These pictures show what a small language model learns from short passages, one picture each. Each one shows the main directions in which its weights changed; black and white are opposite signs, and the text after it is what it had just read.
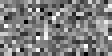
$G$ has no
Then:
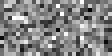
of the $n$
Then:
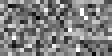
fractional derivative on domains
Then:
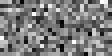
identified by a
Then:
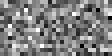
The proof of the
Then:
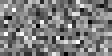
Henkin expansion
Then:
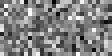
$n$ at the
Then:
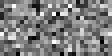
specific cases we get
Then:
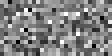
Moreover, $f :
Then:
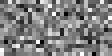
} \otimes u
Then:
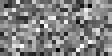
of parameters determining the
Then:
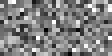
pseudodifferential operator
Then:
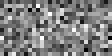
has since long
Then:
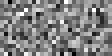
convex. Moreover, because
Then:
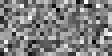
with a complete line
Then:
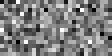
due to J.
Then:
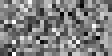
assume henceforth that
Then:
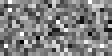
nonlinear and ill-posed
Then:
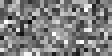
a learning rate
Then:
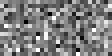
$n$ has no
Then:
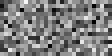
congruence is
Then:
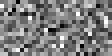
s \le t}
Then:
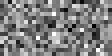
$\tilde q$ satisfying
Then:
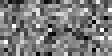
= 1\}$. We consider
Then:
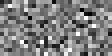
more severe
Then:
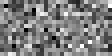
to use the theory of
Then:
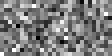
is provided, the value
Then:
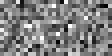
a contradiction. When
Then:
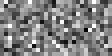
calcula mediante
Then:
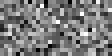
is exact from the point
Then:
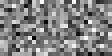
borders of
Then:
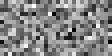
this paper we find the
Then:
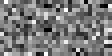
take the six vertices
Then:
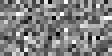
given. It is proved
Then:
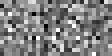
or faithful.
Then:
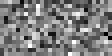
by first expressing it
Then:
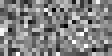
are scalars
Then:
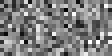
values from a distribution for
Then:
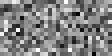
black ink.
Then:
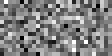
from $E$ into
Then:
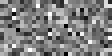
The tests
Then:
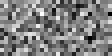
In this way we
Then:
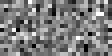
mature level to be
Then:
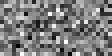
is a connection of
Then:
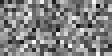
terms of the graph of
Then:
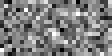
symplectic form
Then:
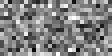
of the previous equality,
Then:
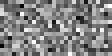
(in the norm
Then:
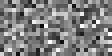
is a characterising
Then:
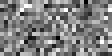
components is computed as a
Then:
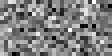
such identity is easily proved
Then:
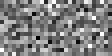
constituera le
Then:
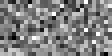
Finally, we can complete
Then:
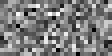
$x$ is a
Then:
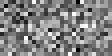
in $n$. For
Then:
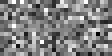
the time derivative of the
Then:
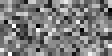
positive phase. We
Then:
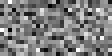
distinct roots and,
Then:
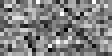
of the value function
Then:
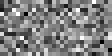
depending holomorphically on
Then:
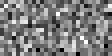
$f$ in terms
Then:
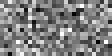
However, $({\rm
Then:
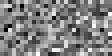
a subvariety
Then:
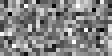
the maximum principle if
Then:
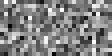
\quad and \quad
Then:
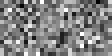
geodesic in $M$
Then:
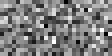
By combining the above
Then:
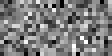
some $M$ such
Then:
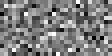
inequality, (if
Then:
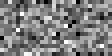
a slice of
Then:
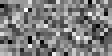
\noindent We say that
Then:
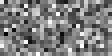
modulo $M$
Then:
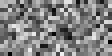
last condition we have used
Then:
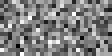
$j$ with probability
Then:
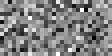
For example, in
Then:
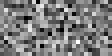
and only if it is
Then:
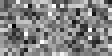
specialize to the case
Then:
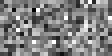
larger in the case
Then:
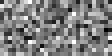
the transformation by the
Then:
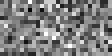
take the second definition instead
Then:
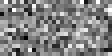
the "right" or
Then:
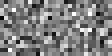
was explained in
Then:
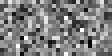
first that $T$
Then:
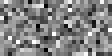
explained by classical
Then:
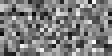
mn z \in
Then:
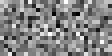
20k$. Since
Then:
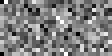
plots are different
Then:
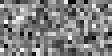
we hope that
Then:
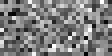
obey the relations
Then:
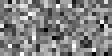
either $\sigma_1
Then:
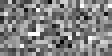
{\bf\em cannot
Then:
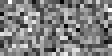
the X-ray
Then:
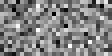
side we must consider the
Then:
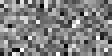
from commutative algebra, as
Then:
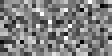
unital algebras. Then
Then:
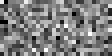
all optimal Queen
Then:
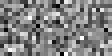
with an error. The
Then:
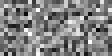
process in the appropriate
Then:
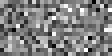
0$ is uniform in
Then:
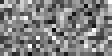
the vector field $G
